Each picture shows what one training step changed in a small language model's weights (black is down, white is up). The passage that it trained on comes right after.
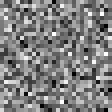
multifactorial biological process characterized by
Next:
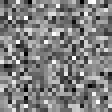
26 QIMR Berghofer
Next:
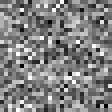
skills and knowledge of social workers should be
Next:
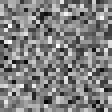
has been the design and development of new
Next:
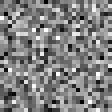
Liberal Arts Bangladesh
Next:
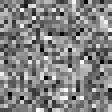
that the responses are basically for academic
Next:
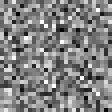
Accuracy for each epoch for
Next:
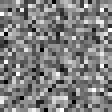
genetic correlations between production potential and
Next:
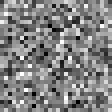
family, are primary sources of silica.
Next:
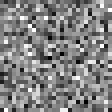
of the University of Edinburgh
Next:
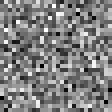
masts, and the sails were
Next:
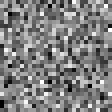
SD = 0.63), this was followed by
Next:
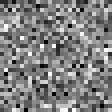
search of more affordable health options
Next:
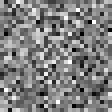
there may be GST on such amount
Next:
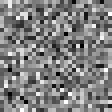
mites The Scaly-leg
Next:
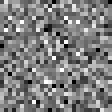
robots or by the whole, depending on
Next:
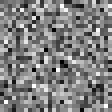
the feasibility of use of the
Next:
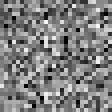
Ethics of the Profession.
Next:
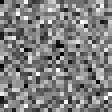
of Scientific Research and Cultural
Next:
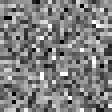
increasingly involved in providing anesthesia for
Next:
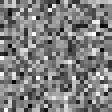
2014) on prisoners who will approach the
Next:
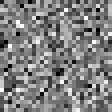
renal function and lack of signs of
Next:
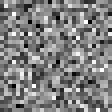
An mlrun houses essential
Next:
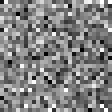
metal complex are attributed to the
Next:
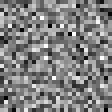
by the initiatives and results, particularly for case
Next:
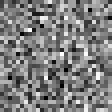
result, one expects periodic x behaviour for
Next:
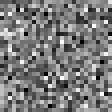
will take a closer look at a specific
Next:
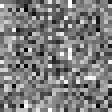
into a safe zone¹¹.
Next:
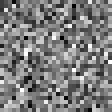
chain was linked to mollugogenol
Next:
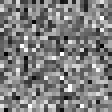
flexibility as well as diversity management.
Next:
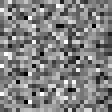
Rincon Duarte DLR
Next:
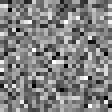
vehicles. The permanent service department
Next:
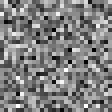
cell monastery Section of standard klon
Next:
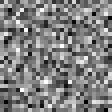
HBIM Framework for the
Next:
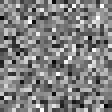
efficiency impacting the financial performance. Table 11
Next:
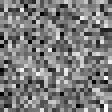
be helpful to establish and evaluate the future management
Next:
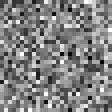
the Centre of Excellence in
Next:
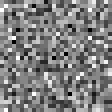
workflows - **Reusable**
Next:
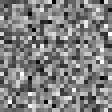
of BigData involve the development of
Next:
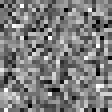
limited to fatigue limit state
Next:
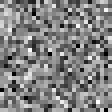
in accordance with the requirements of animal
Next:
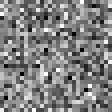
what is not working, what can go
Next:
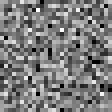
may not be shared with all participants but some
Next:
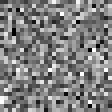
do have them. However, what described and discussed
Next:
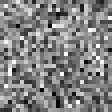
that there is a Male dominance of
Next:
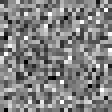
clients. For instance, a headless
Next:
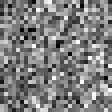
and further improvement of forecasting and optimization
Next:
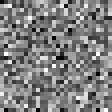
use of animals. Experimental Design
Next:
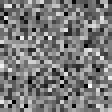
address exposure as well. Emphasizing the importance
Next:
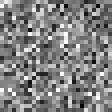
identities, different types of summation identities
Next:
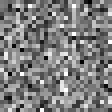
hospital care due to environmental changes that create
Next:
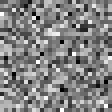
and the drafting of the text, with
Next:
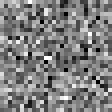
prepared by a traditional high temperature solid-state
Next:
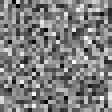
the problem is no longer convex.
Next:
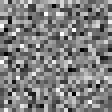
cover and generic diversity than the other
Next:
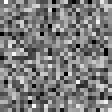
in co-operation with the European Agency
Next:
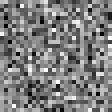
were kept in an oven for one
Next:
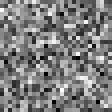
the functional outcome of Lisfranc
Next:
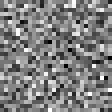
Corresponding Author: *
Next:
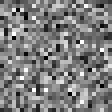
are widely used in CAD software because they
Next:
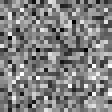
not exhibit any antiinflammatory
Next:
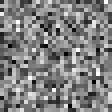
damage to Co/Gd as we will
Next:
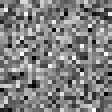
Bangkok, Thailand
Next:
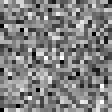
although requires lower complexity hardware compared with the
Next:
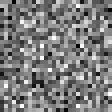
0.477, with values ranging from
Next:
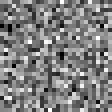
Brussels, demonstrated the game's value
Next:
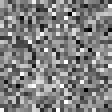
Envelope of signal locomotion's
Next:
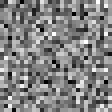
algebraic system; a modal
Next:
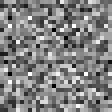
Kumar Lenin Singh,
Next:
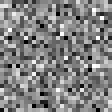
crop improvement in several crop breeding
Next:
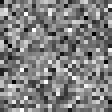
from those of copper and reactive red
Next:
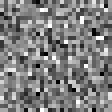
hypotheses were tested in the study at
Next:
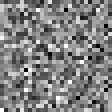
burying his face in his hands; and
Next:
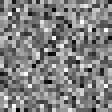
collection form recorded patient demographics details,
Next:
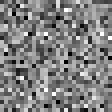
of the XR applications should dynamically adapt
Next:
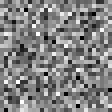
recognized as beneficial for both language development and
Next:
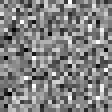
showing the entire city. C
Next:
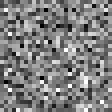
population (Keleş 1998).
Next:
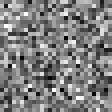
diversity (a metric that accounts for
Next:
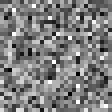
(stent) with the presence of
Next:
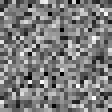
the National Science Foundation of China under
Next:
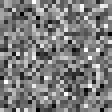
and YouTube platforms.
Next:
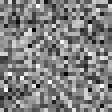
Air pollution is a prevalent
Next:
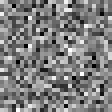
NS materials greatly increases antimicrobial activity,
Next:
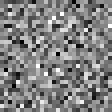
and TC analyzed data. TC,
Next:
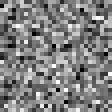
of higher-dose recipients
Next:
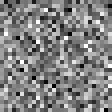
browser*. Some researchers focused on the
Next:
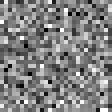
[m/s] with various flap
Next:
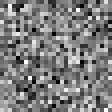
the averaging in the output of the
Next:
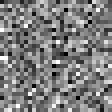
demands of the finite element method and
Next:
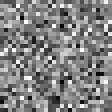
discipline and increase the economic validity of
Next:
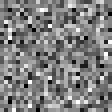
Human sacrifices present: –
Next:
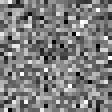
significance for quantitative data. A p value of
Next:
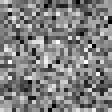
and the permeability coefficient values found in the
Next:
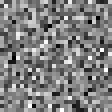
are also present. Figure 3. Radial
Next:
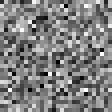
Obesity and hypertension are both
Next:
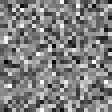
the statistical analysis of ROIs extracted from
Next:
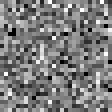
a member of NATO.
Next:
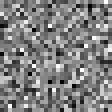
Al Rajhi Colleges,
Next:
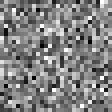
uning asosiy elementlari
